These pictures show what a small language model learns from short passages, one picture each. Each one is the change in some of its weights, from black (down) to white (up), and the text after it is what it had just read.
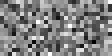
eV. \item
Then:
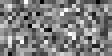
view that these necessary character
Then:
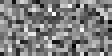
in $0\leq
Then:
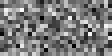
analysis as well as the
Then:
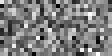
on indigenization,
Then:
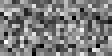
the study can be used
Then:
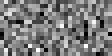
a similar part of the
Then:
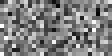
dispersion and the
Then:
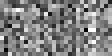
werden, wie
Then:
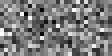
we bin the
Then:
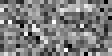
current, $ j
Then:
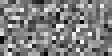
evaluate the potential of
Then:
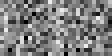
κ B dependent
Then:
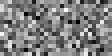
crops is the
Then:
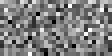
This demonstrates the
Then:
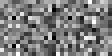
Prof. R.
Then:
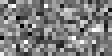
involve user identification
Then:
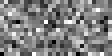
de la realidad.
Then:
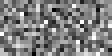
entre Ucrania
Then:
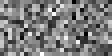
for the major cations
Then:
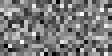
the wave functions at the
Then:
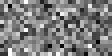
the parties; one
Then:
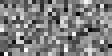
may succeed if their
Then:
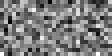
dragging in
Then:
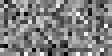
against diseases
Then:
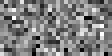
exchange of European
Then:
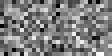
dependence at small
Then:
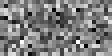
multiple rings need to
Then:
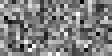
most massive
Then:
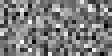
of the diseases
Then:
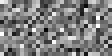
constrói seus
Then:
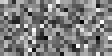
Auch bei
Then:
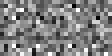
results are shown in
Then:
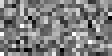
was independently noted
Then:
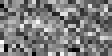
the viscosity is
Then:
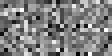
interpretation, individual
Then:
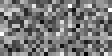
the so called
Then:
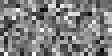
star formation, it is
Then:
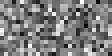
in projects that
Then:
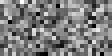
The identification of the
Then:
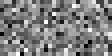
memiliki performa
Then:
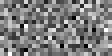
– якості,
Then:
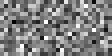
permitted three
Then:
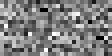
treating acid
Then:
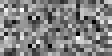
termal olarak
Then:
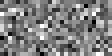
rosarios u
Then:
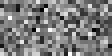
the threshold
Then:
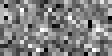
cases were due to
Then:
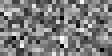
the measurements, or because
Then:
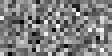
hopen wij
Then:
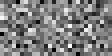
let us assume
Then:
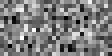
что способен
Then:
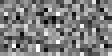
there are also still
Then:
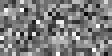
peak in the number of
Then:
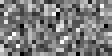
An essential element of
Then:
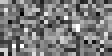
Function in
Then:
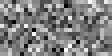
others are set to
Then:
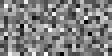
University Press,
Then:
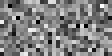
what kinds of
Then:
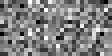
transform leads to a
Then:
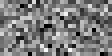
the galaxies that have
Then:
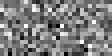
of the angular power
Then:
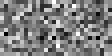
contarem com
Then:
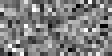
of normal galaxies-
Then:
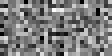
equivalently their ratio
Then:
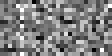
artificially small
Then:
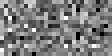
его ложная
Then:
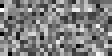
first demonstration of single
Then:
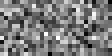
the City of
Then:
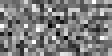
of its tendency
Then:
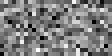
early Universe
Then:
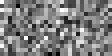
segregation effects
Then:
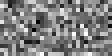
SPs in other
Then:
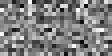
present paper, we follow
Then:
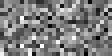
restriction is similar
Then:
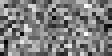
localization effects,
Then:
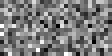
$\gamma$. In the
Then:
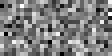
memorization and
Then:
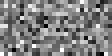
12$ denotes
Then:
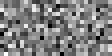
of architecture could be
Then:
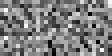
(AMP) e
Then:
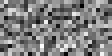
elaborou uma
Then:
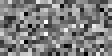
children aged
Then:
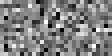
collected, most of
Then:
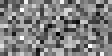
a mixture of
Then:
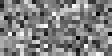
novel approach by
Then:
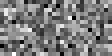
reconstruction can be
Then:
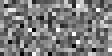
essential to stay
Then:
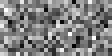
Amaal A.
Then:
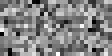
ҳар бир
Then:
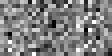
Development: A
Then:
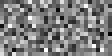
quite difficult,
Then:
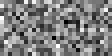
an anti-matter
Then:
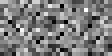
This study has been
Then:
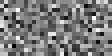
essencial a
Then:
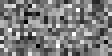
plot in the top
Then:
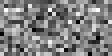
design stage. The
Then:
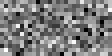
new Co sites for
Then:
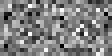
ratio between total species
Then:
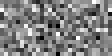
of more than two
